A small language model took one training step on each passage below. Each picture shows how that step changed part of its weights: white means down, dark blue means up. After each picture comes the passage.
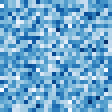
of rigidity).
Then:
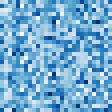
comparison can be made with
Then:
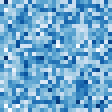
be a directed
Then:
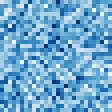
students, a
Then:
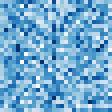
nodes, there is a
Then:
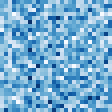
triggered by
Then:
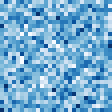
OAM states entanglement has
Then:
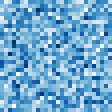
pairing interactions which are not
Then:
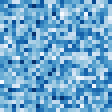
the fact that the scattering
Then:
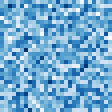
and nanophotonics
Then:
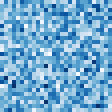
hierarchy leads to a
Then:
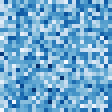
in the framework of the
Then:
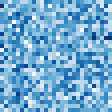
and Minkowski calculations
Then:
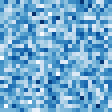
which plays a big
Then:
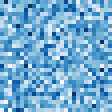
(see solid lines in
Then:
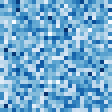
differences in energies are in
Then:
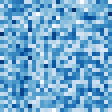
one by one.
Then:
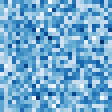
along any of the two
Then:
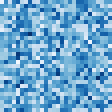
be more significant for
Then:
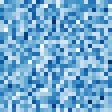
24 independent frequency bins
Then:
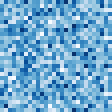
upper mass limit of the
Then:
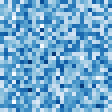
more appropriate for large
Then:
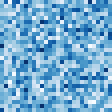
forges a direct link
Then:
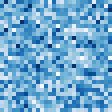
and so one has now
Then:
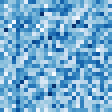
SOT approach was later
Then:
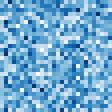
during Comm1,
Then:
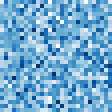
Further, by writing
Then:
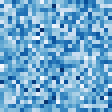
as a galaxy's
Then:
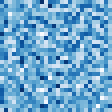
Petri nets
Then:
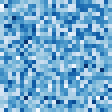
mass deficit
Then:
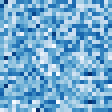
it gives information on the
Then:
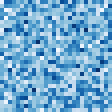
the consensus state
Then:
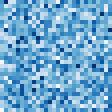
of the lake and
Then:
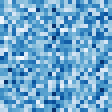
a predominant
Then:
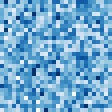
be converged when the
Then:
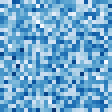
indices under consideration for
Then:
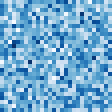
different fermions in same generation
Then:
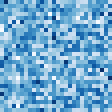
to be monotonic
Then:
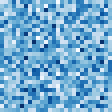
constructing a microscopic
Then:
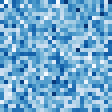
close binaries. CBe
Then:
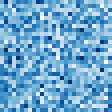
role of finite-size
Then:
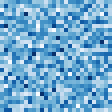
data visualisation, such
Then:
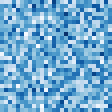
partial charges inside the
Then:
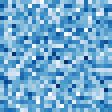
coupling invokes chiral
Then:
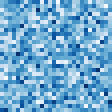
an important constituent
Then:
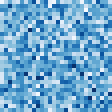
more realistic interaction similar to
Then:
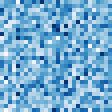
red dashed curve), we
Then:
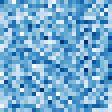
models, but the overall
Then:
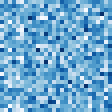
{author} {\bibfnamefont
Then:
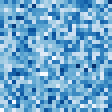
however parts of the materials
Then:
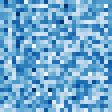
by cosmologists the
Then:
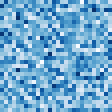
is a Hermitian
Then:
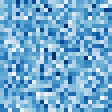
maximal squeezing of
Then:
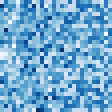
rewrite the Hamiltonian in
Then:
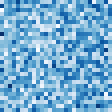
order or we may introduce
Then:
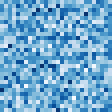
noise of the spectrum with
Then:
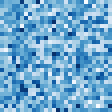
functions; they differ by
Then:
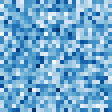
point found in Ref.
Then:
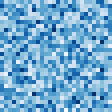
each graph contains just the
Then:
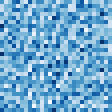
subset of papers published
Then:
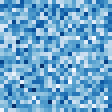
of the curvature constant do
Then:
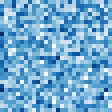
a doped Mott
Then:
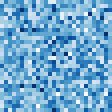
and the fluid velocity,
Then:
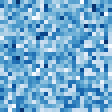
M.S., and
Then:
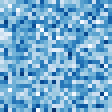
to conduct such experiments
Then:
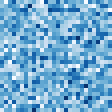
with quasilocal
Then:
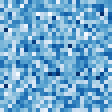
be calculated. In
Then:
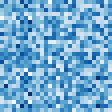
valid even when one
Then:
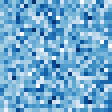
expected, this is an
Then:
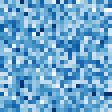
$x$ varies
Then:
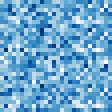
to calculate the total momentum
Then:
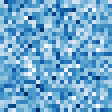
gas density distribution at each
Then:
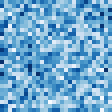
Lab, Yerevan
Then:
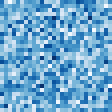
a frequency much larger than
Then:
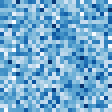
as well as more detailed
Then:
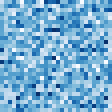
of Birman
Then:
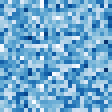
and Payne
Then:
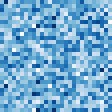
are defined on the space
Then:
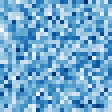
to study the crossover
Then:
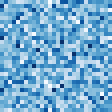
(appropriate) tensor
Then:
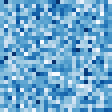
interaction. This assumption is
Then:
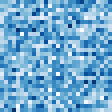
of QCD, which might
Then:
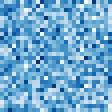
\times 2$ zero
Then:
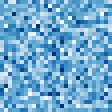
the simulation box, and
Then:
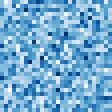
over 500 replications per
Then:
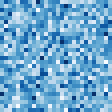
the saturation value of
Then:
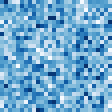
we have set the parameter
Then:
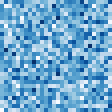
potentials as the discrete
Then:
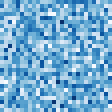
cells in the simulations do
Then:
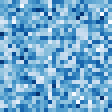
they are not real resonances
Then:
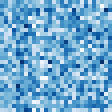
for the grand
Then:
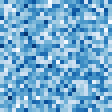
of forms interconnected
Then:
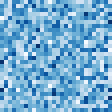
all arguments. We choose
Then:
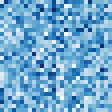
intriguing observation is
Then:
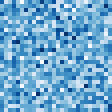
\bibinfo {pages}
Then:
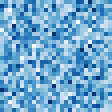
electrons contributing to the
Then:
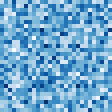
a previously accepted
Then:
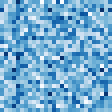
(b) and
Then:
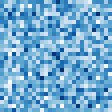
experimental implementations using cavity
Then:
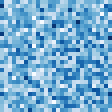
or *bad
